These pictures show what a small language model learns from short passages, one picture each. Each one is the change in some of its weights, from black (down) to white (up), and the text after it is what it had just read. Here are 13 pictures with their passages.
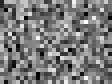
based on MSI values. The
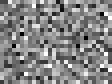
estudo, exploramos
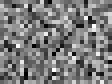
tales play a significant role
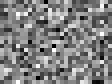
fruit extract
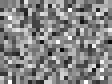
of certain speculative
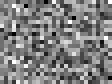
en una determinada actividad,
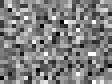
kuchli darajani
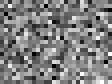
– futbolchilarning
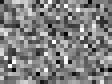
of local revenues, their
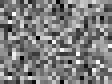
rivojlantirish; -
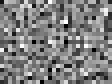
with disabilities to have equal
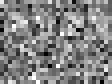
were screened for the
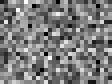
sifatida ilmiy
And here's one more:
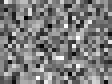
by women than by men
